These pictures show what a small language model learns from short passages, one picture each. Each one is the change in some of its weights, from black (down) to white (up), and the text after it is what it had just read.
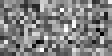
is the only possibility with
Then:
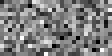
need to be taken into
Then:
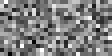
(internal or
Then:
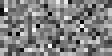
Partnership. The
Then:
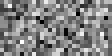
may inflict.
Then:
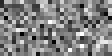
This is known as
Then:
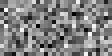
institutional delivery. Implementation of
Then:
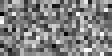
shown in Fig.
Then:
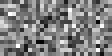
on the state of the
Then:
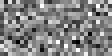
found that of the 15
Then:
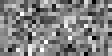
each lysed
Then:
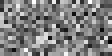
creation) directly in to
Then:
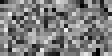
and breast tissue;
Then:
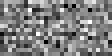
the machine. Another group
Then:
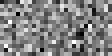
cotton ball
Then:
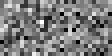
the importance of integrated urban
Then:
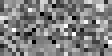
results. While some studies
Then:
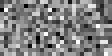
lifestyle that is
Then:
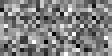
distant systems. How
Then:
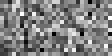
cm) were obtained using
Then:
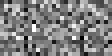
tested is composed of
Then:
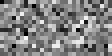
irradiated plate for
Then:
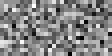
In a similar way,
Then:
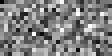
and health education, even
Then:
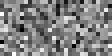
dimensions: personal self
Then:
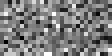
\ddots &
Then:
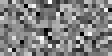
application and online games are
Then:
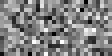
a legally binding
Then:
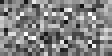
approximately 95–97%
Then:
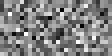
of service achievements.
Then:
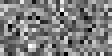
universities harder than public
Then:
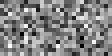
farms at coastal
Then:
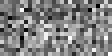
reduction in catalepsy
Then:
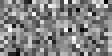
believed that all the
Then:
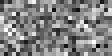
structure but also in terms
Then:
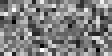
both sexes take an
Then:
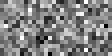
this guide in the dedicated
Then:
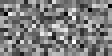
via the lost wax
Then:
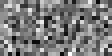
the personal awareness of the
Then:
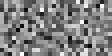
step, not only for
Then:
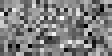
perspective, estimation is in
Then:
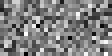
humor condition. Although
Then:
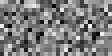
wild is always out
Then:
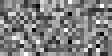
is related to system mobility
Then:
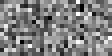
the retraction, and
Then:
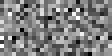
of globalization in the
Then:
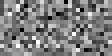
of its importance. The
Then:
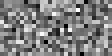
is mainly depend on
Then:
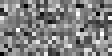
Behavioral Change 1
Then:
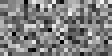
using a detailed spectral fit
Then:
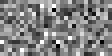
have a mental ability to
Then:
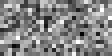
the bore nor cause
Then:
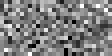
orientation have significant direct effects
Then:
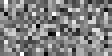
Union), aimed at
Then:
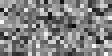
Planning of Local Implementation
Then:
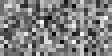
the Agency of the
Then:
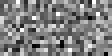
oriented (Figure
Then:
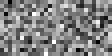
the research to the meaning
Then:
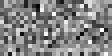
is known that there is
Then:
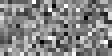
study group Mean difference Standard
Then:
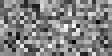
is the efficiency of
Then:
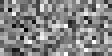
useful in a later
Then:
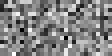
of novice school
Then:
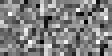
in the younger
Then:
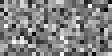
region, particularly in the
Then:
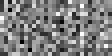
basis of this creative power
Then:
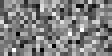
is restricted and requires
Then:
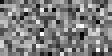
and photo-thermal
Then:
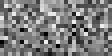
function as supported by
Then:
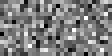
to port statistics. These
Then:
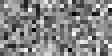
both books and
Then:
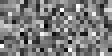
to conduct interdisciplinary research based
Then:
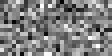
because they do not need
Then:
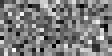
are widely used and
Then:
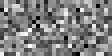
Science NL? The
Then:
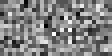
to AST, which is
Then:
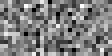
HPLC has identified
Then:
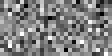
of an IUD
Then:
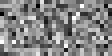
(SPIs) at
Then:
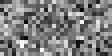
testing, monitoring, and
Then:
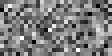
services that have been
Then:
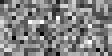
flow among others.
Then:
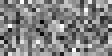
this by developing the
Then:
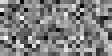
of industrial production, growth
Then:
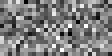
midge biotypes
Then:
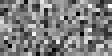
with each cell comprising
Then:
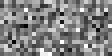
Discoverability of
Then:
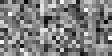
in insurance industry
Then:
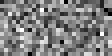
and show a first method
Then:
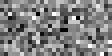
– a prelua
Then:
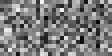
welcomes ongoing efforts
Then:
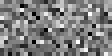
Research suggests that these factors
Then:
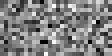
prevention appeal.
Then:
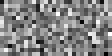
performed on silica
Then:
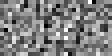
to human health in several
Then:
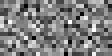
between increasing and decreasing the
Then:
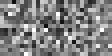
on reading improvement learning processes
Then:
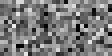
trout food,
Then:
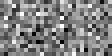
By 2022, the Indian
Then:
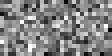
(WSN) is
